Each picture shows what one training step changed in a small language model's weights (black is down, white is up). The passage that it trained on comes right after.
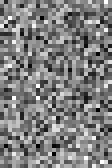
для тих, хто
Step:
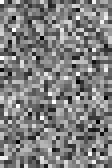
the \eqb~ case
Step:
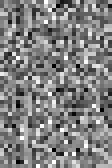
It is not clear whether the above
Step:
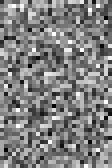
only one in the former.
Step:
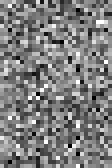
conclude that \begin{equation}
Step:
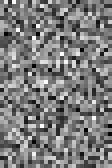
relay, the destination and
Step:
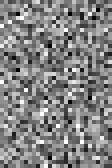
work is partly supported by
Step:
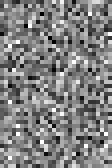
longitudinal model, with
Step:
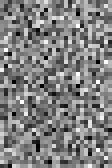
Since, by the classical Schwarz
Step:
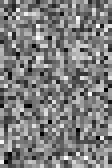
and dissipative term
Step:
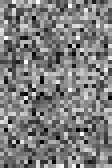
semi-coarse space and
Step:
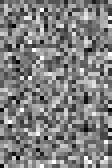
32 критерия
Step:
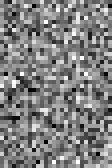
regions except for the absence
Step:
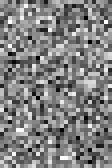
of all its components are finite, and
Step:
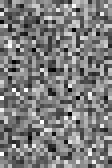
which will increase the double photon
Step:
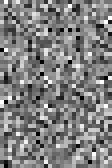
\mathcal{V}$ the only function
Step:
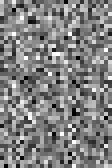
Data-driven approaches have
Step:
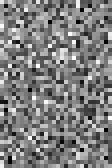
en nosotros a ello?
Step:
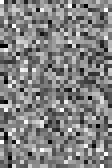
mavzu va ham
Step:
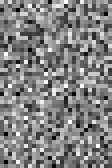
is observed to move to lower
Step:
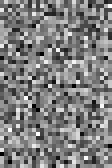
the mechanisms of multi-head
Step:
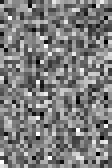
a complete quadruple precision
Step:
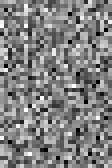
by half the sum over positive
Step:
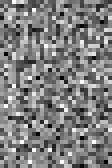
irreversible measurement
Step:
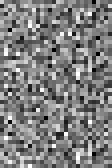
the integral boundaries. One
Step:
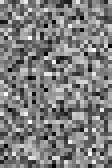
needed to compute the planet
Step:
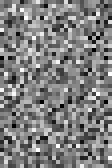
Qarori. / Xalq
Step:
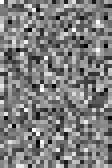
simplicial ball.
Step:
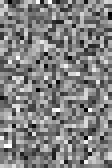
животных и
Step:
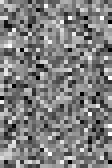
\propto \mid T -
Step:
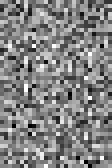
инвестиций и
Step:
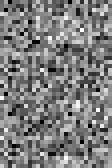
which implies by the definition of
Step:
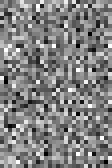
ahamiyat kasb
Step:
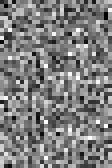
under a fan-spine
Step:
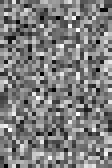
MCs, for all
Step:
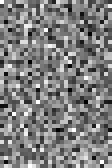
reasons. First,
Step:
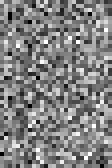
\end{eqnarray} By
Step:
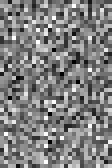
pairwise error probability analysis, the
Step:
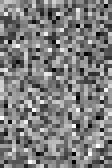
presented with inputs that do not
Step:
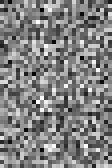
alone is approximately
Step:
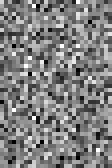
tem de si mesmo, ou de
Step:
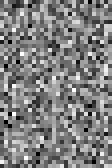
short-hand for the various scalar
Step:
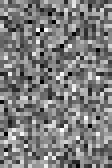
test problem that we consider is, on
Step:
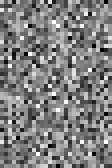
Datun Road,
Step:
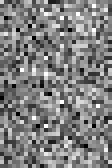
frações associadas às
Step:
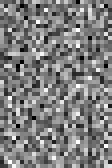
Hunt, Casey,
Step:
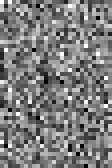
ages apiece.
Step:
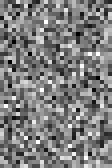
class of TV-regularized
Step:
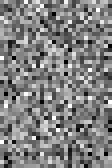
qiladi va o'zini
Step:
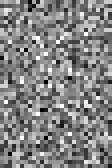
русском же
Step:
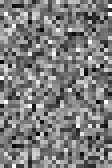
distribution of the values $\left|
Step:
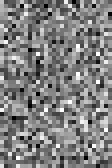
by a convex function of
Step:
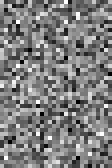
using Lemma~\ref{lemma27},
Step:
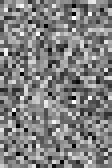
bandi tahlil
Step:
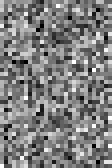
open subset $\U$ of
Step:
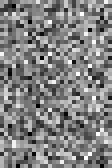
\end{equation*} with
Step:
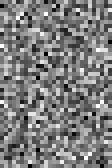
\end{figure} In
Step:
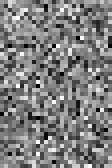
ramified, and wildly
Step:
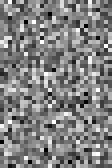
already obtained in [1].
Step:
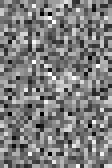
to also show the convergence of
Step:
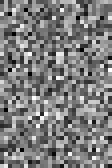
deal formally with measurements,
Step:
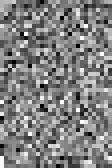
in $\Omega$, i.e.
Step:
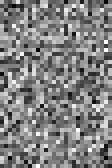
process of physical education of
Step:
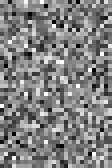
psixologik hamda
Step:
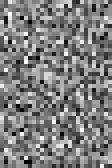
therefore utilised to perform
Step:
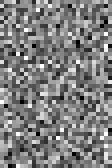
\leqslant 2e_0
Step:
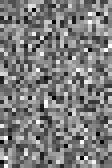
samarali tashkil
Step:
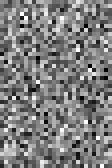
formas; historiadores e
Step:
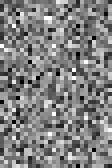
methods were originally derived from
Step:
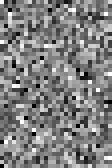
are capable of detecting
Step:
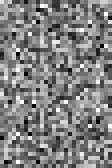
\yr \pages
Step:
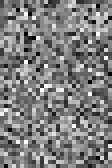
spin octupole as well,
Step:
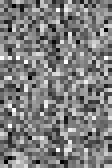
mechanism of reconnection is
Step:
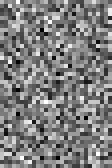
10 ms. We define a
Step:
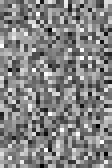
different charge states. For this,
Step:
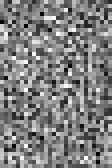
flows may be subjected to
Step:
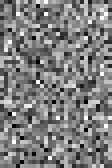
a ideia de Foucault
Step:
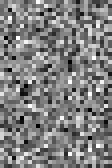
and boundedness of tangent spaces
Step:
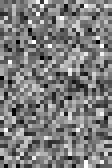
In these last years, the
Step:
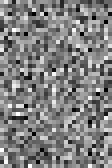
taking expectation of the equation
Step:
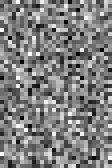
objects. This current probe
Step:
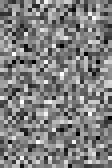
are, for instance, in line
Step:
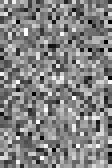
\geq i_t$ then
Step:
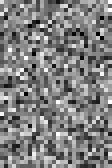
traffic signals. The
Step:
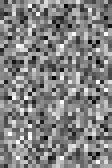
number of fixed points, and an
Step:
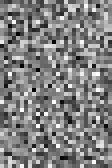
have been generated, every pair of particles
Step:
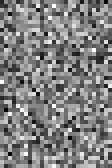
uniformly Lipschitz,
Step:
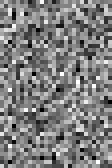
$\partial M$, then there exists
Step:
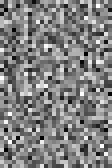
van het gebruik van
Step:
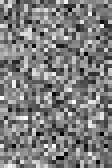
energies). However, in order to
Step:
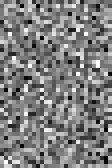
two stellar cores lose
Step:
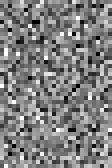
consideration. One of the fields
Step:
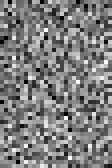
materials, it is natural to
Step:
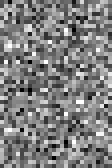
in Lemma \ref{Pmon}
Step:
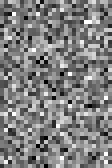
в том, что при
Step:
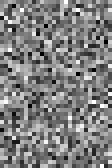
China} \author{Feng
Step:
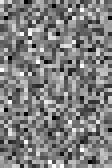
finite-size NT had
